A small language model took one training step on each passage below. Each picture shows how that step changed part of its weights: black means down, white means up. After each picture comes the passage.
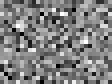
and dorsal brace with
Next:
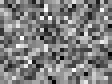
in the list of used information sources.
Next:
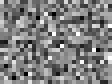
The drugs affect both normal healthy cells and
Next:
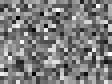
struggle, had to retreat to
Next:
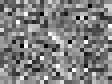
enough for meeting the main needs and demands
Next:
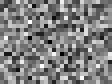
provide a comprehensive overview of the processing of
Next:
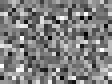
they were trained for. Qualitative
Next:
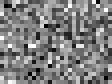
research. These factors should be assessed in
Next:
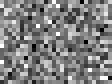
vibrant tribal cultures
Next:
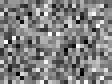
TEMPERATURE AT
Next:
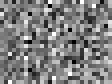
a triplet network with three different
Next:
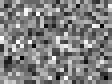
education for individual participants. The programs are
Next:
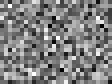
meanings to transform raw data. To
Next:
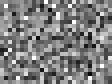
adoption patterns, enablers and
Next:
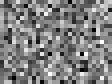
comparison with the FTIR spectra collection
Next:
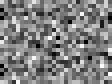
young people who not only need to be
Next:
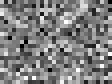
and thermal properties of the material and to
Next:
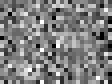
your level of education? <input
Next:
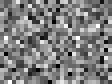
ideas through a creative way of doing
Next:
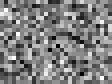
of Pr^{III} and
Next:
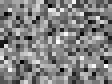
rather than the VHDL code
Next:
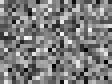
6 presents the optimum working temperature range
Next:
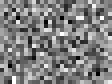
1.5 - Silica
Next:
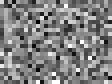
with the total sedimentary sequence.
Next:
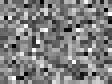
(CFRP) load bearing
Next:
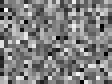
medical evaluation and often necessitating emergency
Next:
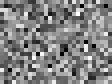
from the Netherlands Brain Bank
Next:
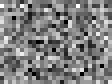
by a progressive painless increase in size
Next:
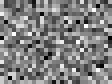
and rather than the traditional approach of
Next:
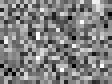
environmental tax is a tax on something that
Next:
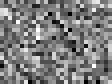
of the earth's surface is covered with
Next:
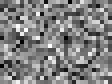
face many challenges in applying knowledge due to
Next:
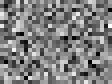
literacy is described into scientific knowledge and scientific
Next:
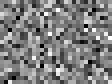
University of Fribourg Institute of
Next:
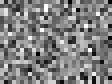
on the financial performance of the housing
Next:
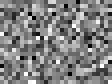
gift of speech, a
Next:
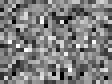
all – Ukrainian public organization “The
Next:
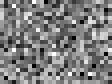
course is highly variable and depends on
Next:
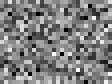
if we take into account the overall of
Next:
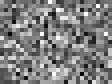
the absorption of Pb. According
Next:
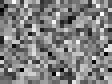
Have you lied to family
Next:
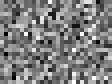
the doctor's terminal side,
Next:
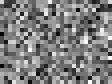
mix sound sources intuitively,
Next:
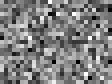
the whole Circular Supply
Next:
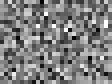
effects and delineate rebound effects
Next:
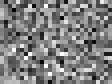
delays in analysis due to the data
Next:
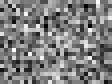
animals. Therefore, ethical approval was
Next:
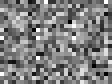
the count is lost (count to
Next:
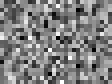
a more important role in the management and
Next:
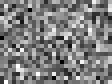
or people it describes; through an array
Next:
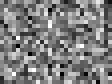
Laborer (coolie)
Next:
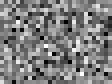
without preservatives) and correctly
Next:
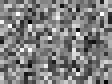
Abnormality in facial
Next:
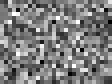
and "inpainting" techniques
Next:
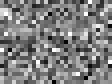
of the time delay factors which usually
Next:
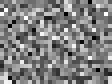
& Communities, Planning
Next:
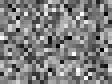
selected at the same season with less than
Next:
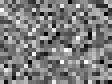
for tracking the maximum power point, the
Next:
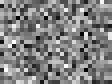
oil extraction were from butter as
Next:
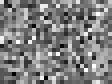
was no need for repeat surgery other
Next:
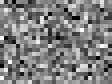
with tune data available through the
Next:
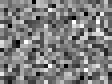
Säflund, K.,
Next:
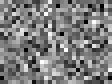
7 %, Diabetes was found in
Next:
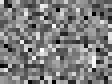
was observed that there is only one
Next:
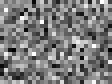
Other scholarly definitions include;
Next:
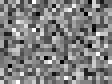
analysts or investigators can face
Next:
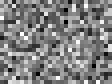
mass flow rates up to 10
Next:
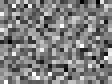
processes, both in terms of overall trends
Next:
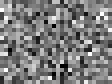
Drafted manuscript, collected
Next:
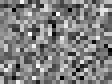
developed by authors Conclusion: As the
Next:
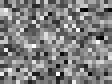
of the northern region of
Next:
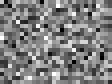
parameters. In this paper, medical image
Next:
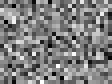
direct investment, produce and export competitive
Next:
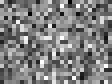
8. Maximum force achieved was 46
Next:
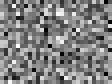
potential of Information and Communication Technology
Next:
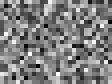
brain synaptosomes. The
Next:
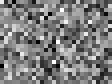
with animals performed by any of the
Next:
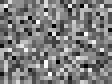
delamination onset values and all the
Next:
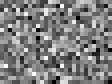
characterized by an amplitude of 0.8
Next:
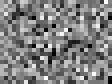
Europe in 2023 Authors:
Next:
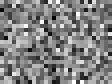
many side-effects , including technical
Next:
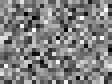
Findings 1. Design of VR
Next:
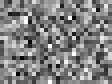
epidemic from Veliki
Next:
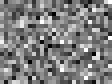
The Commission, the Council and the
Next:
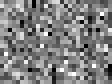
vibrations are confirmed by the
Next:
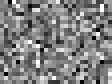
at varying depths that would be most
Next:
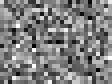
in Africa and the plunge into
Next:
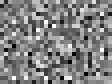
lenses has been conducted and is shown
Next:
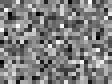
sometimes what happens on social networks has
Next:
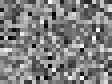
a list of projects and related information,
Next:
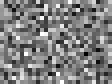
in order to treat a disease or other
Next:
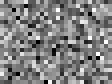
Index (BMI). A study by
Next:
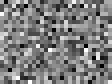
systems struggle with accuracy and safety in
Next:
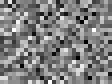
after considering a supposed ‘class
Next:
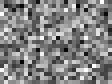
conducted through the Indonesia Stock
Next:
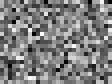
grandfather talk to each other
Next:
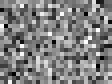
In Nigeria society gender conflict ensues
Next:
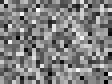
designed to furnish physical support,
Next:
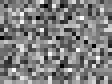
issue an opinion or judgment of
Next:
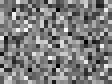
structured intelligence data according to a defined
